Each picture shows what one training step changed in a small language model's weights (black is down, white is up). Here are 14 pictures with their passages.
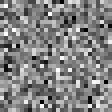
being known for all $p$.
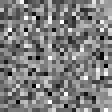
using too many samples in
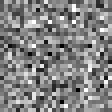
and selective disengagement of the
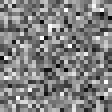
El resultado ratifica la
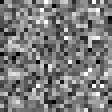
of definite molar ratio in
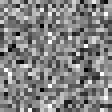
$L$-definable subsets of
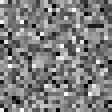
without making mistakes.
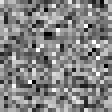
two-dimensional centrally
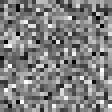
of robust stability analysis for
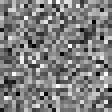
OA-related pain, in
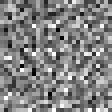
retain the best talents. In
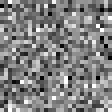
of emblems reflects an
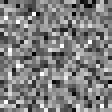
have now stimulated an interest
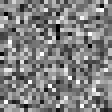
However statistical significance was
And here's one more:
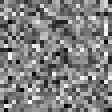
Series: Journal of
